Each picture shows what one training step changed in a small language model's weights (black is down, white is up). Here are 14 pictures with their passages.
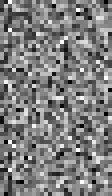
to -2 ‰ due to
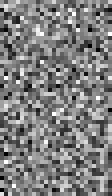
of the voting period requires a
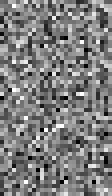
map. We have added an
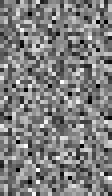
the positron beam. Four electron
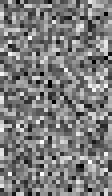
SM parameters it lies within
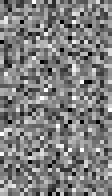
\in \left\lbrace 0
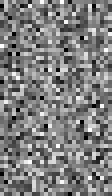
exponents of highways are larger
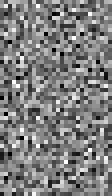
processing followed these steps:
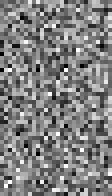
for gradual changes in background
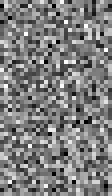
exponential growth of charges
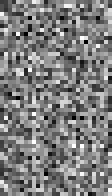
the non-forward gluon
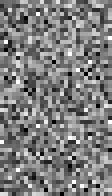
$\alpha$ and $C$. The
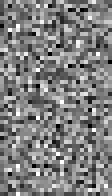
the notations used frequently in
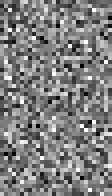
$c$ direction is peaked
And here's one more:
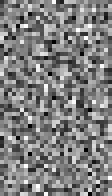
This rich body of work,
